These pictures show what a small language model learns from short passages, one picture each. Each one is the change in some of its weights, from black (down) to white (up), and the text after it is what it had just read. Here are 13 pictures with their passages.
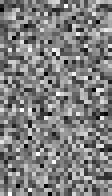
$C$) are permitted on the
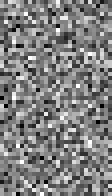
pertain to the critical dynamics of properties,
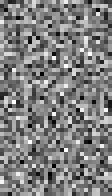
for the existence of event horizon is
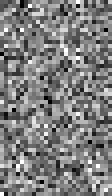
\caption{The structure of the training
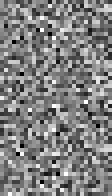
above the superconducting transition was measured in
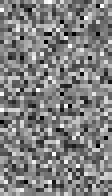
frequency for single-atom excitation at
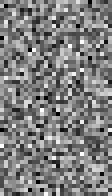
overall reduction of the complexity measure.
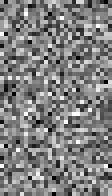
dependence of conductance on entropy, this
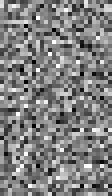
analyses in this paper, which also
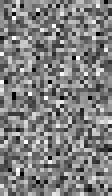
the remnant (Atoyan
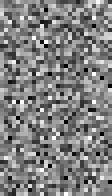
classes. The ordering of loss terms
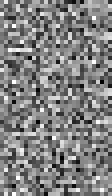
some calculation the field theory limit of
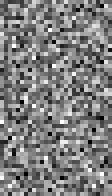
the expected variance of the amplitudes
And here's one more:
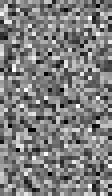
tool for describing geodesic behavior
